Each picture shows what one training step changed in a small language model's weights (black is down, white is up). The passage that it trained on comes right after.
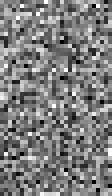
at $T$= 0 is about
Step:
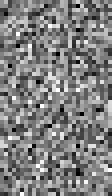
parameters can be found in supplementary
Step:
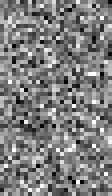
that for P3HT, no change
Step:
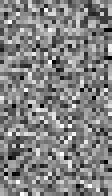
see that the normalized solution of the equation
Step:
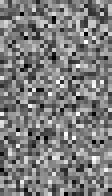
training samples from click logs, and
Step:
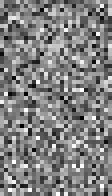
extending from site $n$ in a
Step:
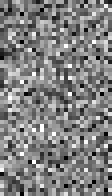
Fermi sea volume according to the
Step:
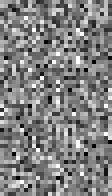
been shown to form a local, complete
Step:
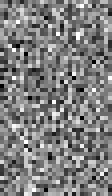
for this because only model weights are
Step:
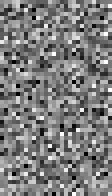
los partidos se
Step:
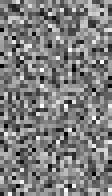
extended to background spacetimes with gauge potential.
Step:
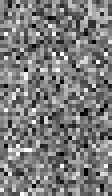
when the membership function is given by
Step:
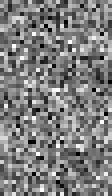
array response of each antenna element using
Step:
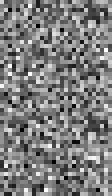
manifolds, implemented in
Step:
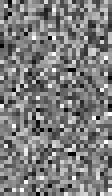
a distance to the GC of 8
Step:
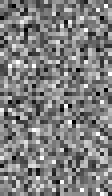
830 nm beam was sent to the
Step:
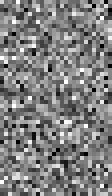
TeV (100 TeV) interacting
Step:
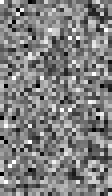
{Zheng}},\ }\bibfield
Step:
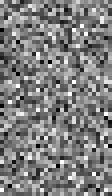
renovation time for SBs
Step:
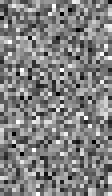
HC scores in blue.* As
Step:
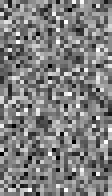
the vector $S$ defined in the main
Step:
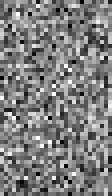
In order to demonstrate Pico's
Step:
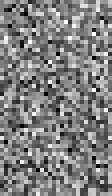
p}}{E},\nonumber \eed
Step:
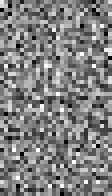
two-photon states.
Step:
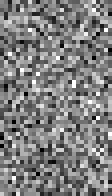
along the direction of confinement.
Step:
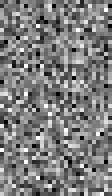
acknowledged. We thank
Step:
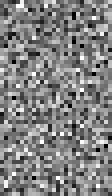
developer study with 145
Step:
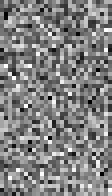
connection of the excited levels
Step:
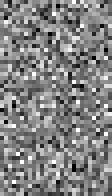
the `active' AAS members
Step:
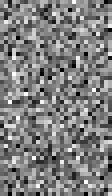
the MDC-CDFTs is
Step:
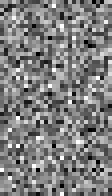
only behaves well when the dimension is
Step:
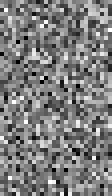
anisotropy which is connected but not
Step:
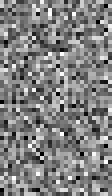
with insignificant widening of
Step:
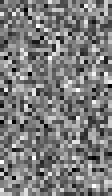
test, we compiled the intensity
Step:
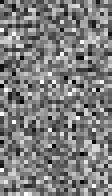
0.6 m at BAO,
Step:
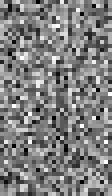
low magnetic fields for $\mu_0
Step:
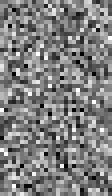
= 0.14, and measurement wavelength
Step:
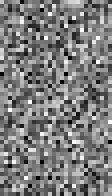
known complete graph embedding. See
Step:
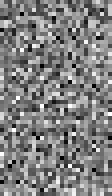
training set loses its validity as
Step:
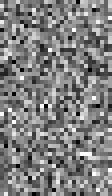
Both are mounted on an
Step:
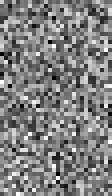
models: the attachment-line models
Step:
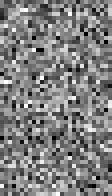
is generated at the interface between the
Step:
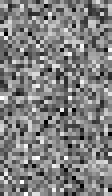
calculations and the demanding of a
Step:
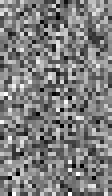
achieves remarkable robustness,
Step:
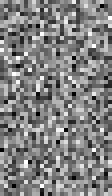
trade-off between communication cost and
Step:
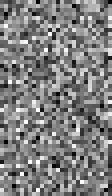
between the D3-branes localized
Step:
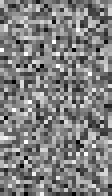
already been discussed, we consider additional
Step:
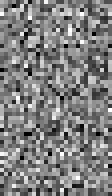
\Delta_2 t$. Then, the
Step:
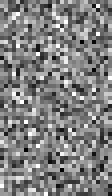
only of roughly $4\%$,
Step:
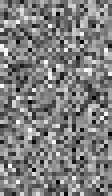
for this measurement is essentially identical to
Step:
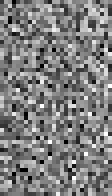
created as interactive sketches,
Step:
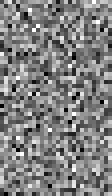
for Basic Science in Korea
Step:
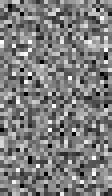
20$, so condition $s_6 <
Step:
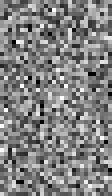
reducing the distribution gap between skip
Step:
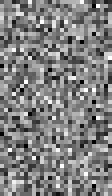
nucleon and produced $\pi$ as
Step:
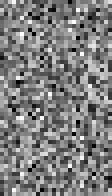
also contravenes (1) as only
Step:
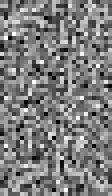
attention to signal processing used to
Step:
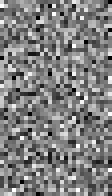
relative to CDMS is enhanced when
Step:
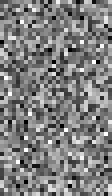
lattice. Note that the lattice Hamiltonian $\mathcal
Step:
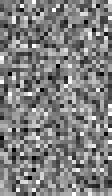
under constant pressure and constant volume respectively, is
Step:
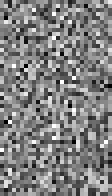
the six different models. For
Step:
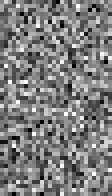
used here may be reassured by
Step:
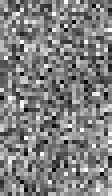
only a relevant deformation given by an operator
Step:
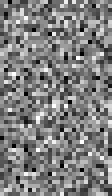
in the large complex structure basis, in which
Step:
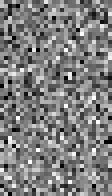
three dimensions opens new opportunities
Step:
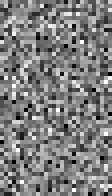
parameters: $n_{\rm max}$, the
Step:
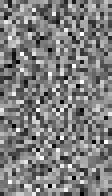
the result turns out to be
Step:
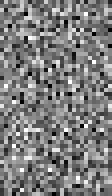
\qquad (2)$$ which implies that
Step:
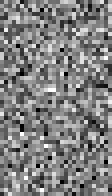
expensive for heavy-ranking
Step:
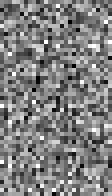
population, indicates the chemical homogeneity
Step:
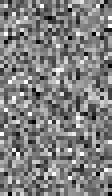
to a LUXE requirement of
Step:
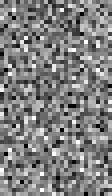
mentioned. The Lindblad
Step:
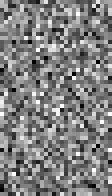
$V^3$, and coefficients need to
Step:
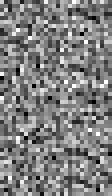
other hand, that $\Omega_m
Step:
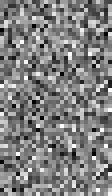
using 4 identical dipoles.}
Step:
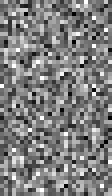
for shock at photosphere radius
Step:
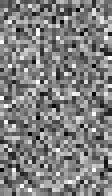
restrict the induced single-qubit map
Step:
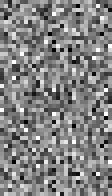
the remaining expectation values (with respect
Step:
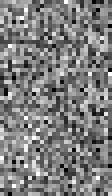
system with a relatively large anchoring strength
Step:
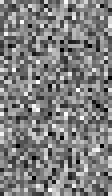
result of a bad solution.}
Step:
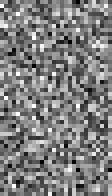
weka periodic signal that has to
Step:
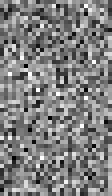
near-field TPV system.
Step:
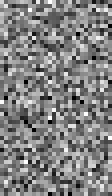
with discreteness in the lower part
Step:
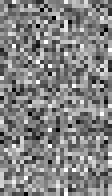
particular application, the case of decay from
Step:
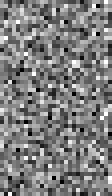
for the $d=2$ quantum
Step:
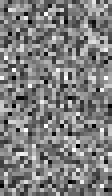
different structure of the normal and abnormal states
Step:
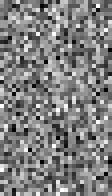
be between around 30\%-70\%.
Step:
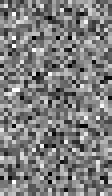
to $B$, returns along the
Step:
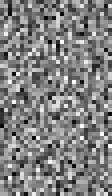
exact real-number computation package for
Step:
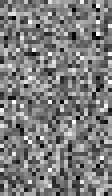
on chirp mass $\Mc$
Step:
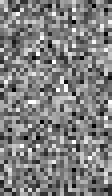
only previous work in which the evolution of a
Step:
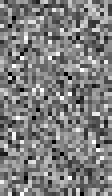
\\ } \begin{document}
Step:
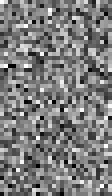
can also indirectly be observed through
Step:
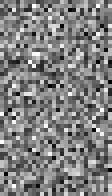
combinations. Optimized search
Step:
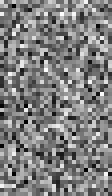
dipole of classical electrodynamics cannot be
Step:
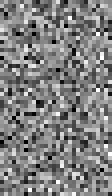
while dashed line denote the transverse fields;
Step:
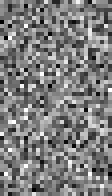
law. \section{Comparing the
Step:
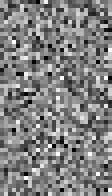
$i$ and is initialized to random
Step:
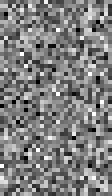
subcases. If~$v$
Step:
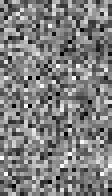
not the mass of the anti
